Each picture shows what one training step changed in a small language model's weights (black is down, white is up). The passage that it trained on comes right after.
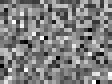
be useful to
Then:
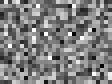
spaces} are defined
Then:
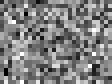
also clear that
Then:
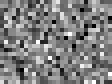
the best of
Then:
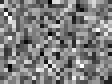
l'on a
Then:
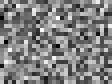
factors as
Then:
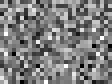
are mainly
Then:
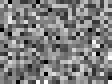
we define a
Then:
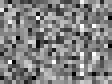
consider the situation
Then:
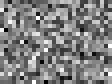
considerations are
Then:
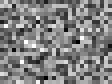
such that, for
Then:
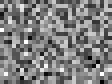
characterizations of
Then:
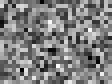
particular class of
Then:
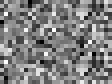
\medskip However,
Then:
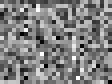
isomorphic to a product
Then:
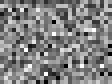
contained in a
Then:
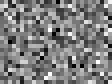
sample covariance
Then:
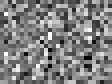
second result includes
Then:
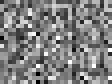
a partial sum of
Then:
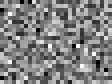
$\Gamma $ such
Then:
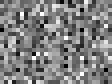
often choose arbitrary
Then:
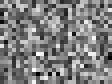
diagram commutes,
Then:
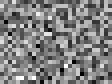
This theorem can be
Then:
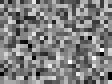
can be used to
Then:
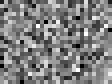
that solving problem
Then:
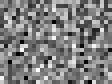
the random variable
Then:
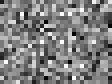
of girth
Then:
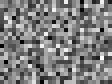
the case of two
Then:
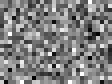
the maximization is
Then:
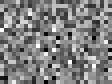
a brief
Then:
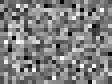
full memory
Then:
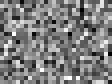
even with slow
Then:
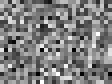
my examples use
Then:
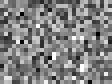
\] Again,
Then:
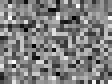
as we have done
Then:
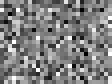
null if $
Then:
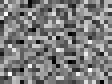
\cdot x =
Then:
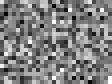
a colimit
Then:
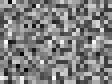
these conditions.
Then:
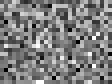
We reduce the
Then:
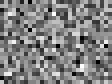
$r$ edges
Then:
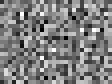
of the exact solutions
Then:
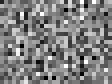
of rational elements and
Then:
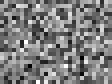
solution of a
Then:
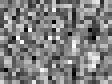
the quotient $X
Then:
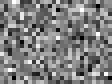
A$. The inverse
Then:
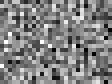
with $\pi
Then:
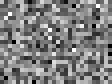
We will list
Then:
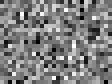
of the inverse matrix
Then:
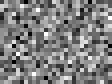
surface plane: the
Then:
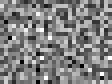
This shows that the
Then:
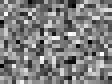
\ldots ,
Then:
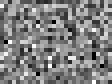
which is better
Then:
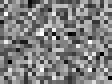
\le \ C
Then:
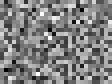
i \varphi
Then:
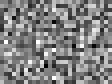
the number of
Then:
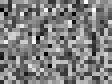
isotropy Lie
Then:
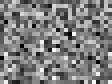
We investigate the
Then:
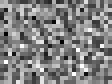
defined by two deformation
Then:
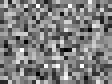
values. Now let
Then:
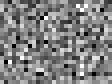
use the known
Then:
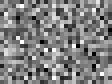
set $\Omega
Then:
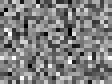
dilation is
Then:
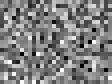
the drift
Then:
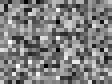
see, the
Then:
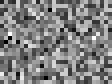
is consequently an
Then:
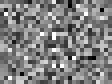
advance method for
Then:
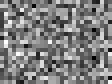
any edge in
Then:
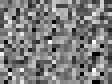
the following work
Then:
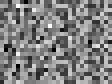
model the moving
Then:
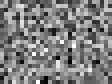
room for
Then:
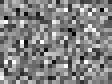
of detail.
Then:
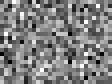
P \times
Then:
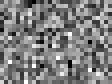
- \gamma
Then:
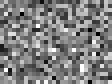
\] We have a
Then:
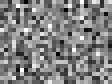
model of fast
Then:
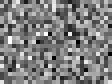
and $I'
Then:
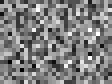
map with kernel type
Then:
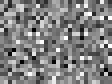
mean intensity
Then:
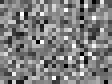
of the asymptotic speed
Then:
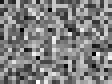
is based on a
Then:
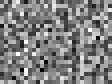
and the projection of
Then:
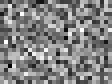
now takes on a
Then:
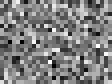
and Bob
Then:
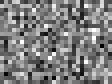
with vertex set
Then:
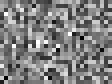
employ the
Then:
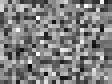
giving either a
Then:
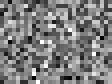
again it is a
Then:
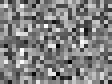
by parts.
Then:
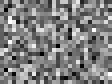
depth as an
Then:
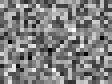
linear system $
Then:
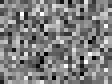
of group ring with
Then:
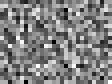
over $X$.
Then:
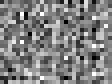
of all, there
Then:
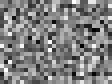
the recent results on
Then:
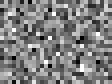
$M$ is
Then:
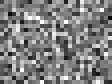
and only if,
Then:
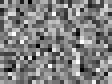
$ F $ and
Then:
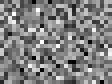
n \geq
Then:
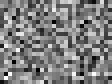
the quantity
